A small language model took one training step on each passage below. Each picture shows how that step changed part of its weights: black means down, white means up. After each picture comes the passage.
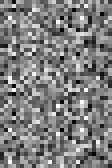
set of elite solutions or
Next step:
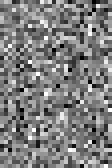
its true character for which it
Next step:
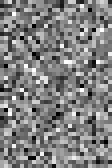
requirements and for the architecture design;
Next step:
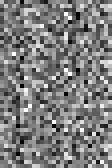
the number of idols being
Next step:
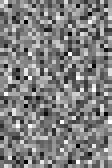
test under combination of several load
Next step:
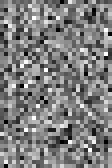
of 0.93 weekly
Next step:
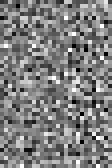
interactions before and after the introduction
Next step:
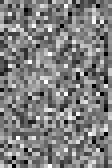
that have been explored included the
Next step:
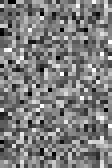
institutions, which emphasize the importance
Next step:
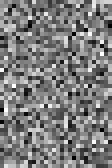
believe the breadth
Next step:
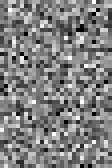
Freight Forwarding
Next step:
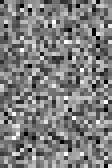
5, ... corresponds to
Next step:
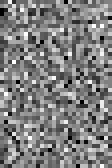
nurses. H4:
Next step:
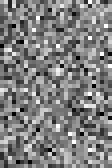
levels of antioxidants become
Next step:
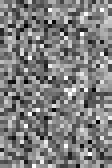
collocates, and among the
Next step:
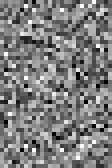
clear message was that particular
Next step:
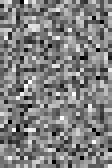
making it challenging to detect
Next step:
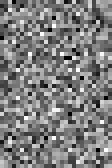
p, s \rangle,
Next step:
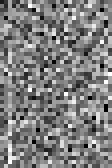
disadvantaged and worked
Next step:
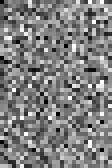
preparation, critically reviewed
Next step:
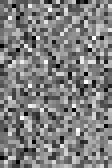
no feasible model should be
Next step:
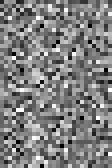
this by providing access to a
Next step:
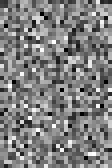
its toxic product. An
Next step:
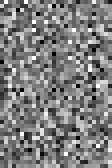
Delta areas and around the
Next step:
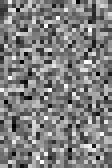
and students be granted access
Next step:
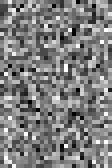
and other Land Use
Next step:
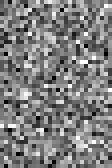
that mutations in molecules
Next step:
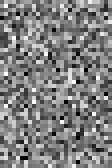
for 21st Century
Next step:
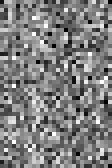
were explained by the author.
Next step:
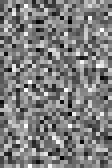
we have already met before, we
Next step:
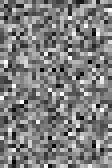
random and uncontrolled
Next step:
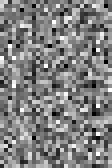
withstand attacks from quantum
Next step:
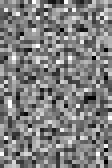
detachment of one or more
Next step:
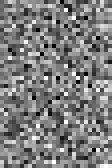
summary, the comparative
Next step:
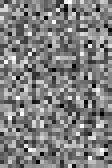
breast cancer is called
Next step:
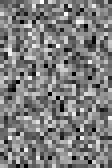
of a physician's interaction
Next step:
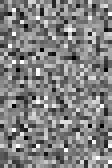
on their guidelines regarding pain as
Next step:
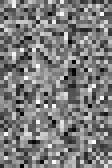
the Master's level take their
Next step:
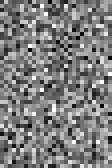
five hub ports and 19
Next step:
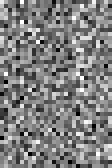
dysfunction in
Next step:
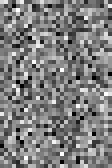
the tube length. A
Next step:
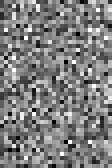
scientists. In light
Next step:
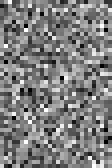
gains caused by the implementation
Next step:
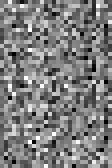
– since they should have consumed
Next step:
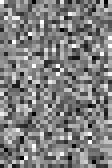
12. - Sharma
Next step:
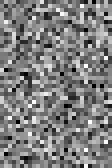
rather becomes a consequence of the
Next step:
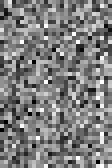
using TCI (Figure
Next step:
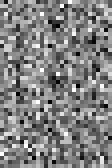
atmosphere of learning through
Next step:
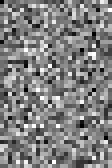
sedation - Dis –
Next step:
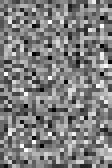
paper work two methods of energy
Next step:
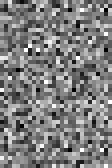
in the Iscte community in
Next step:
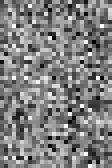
country. That is to
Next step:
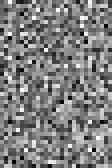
in older women [16].
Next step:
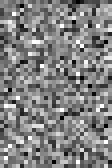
A as $A = L +
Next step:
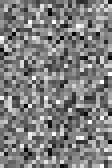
five servings of vegetables
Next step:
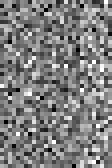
adversely affects species composition
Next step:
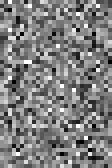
and predictable" and who
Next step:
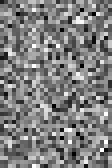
of the Musicians was
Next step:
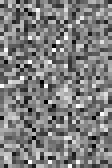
a critical manifold of f
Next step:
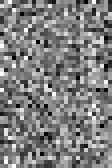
you must also submit an English
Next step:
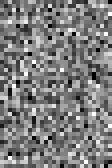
practitioners. In their
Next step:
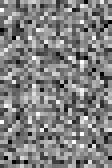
effectors of pathogenic
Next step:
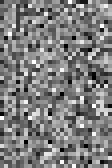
labour. This research is an
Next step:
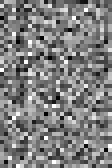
consider it as a support from the
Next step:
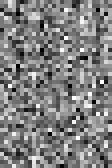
well as the Finnish
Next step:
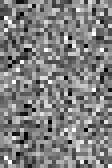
in other investigations in the general
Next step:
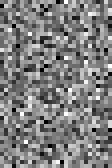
completely removed from the environment
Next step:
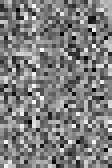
Africa. Credit:
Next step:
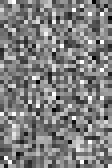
microcracks in
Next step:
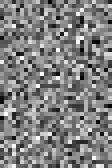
NERC DCS back to
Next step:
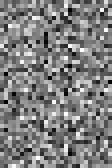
the creator of a source?
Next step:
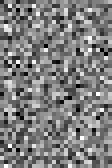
Chezhiyan the
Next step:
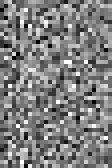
platform for product information, and
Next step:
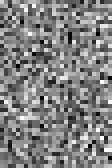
first law of thermodynamics
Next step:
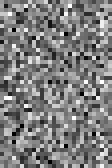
statisticians." One
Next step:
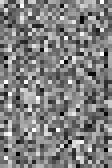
increase of ash content in
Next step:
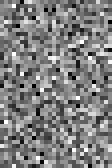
The wheel chair's
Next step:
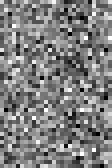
technique. Tl⁺ based
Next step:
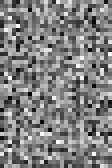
to our system in order to process
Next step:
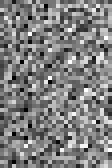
surfactant and solution conditions,
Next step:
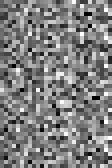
environment monitoring, habitat monitoring
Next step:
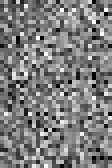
within the uncertainty limits.
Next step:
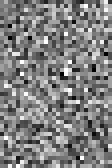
thermal resistance for a particular
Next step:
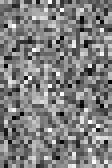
addition of 15 phr of
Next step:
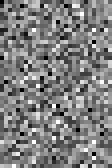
25-OH vitamin
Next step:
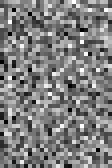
boundary conditions, the following is
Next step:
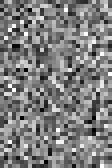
the oxidation process, and the
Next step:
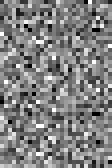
students do not show any visible
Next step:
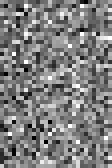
binary variable describing control point
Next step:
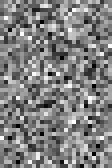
of refractive error among patients
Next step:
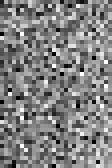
University (Social Sciences),
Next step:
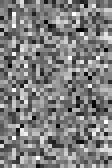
new interaction schemes. To
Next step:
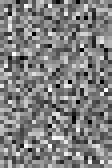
option called "What if
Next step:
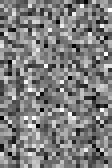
full dataset, but also the
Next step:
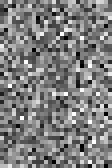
garden and food waste
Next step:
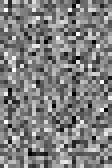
Pankaj Kumar
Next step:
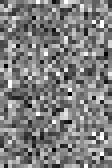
are not conscious of
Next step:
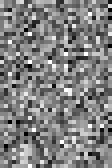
an eye out for new
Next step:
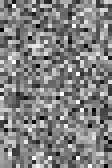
all data were used strictly
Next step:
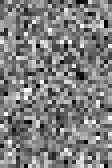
contributing to the relatively slow
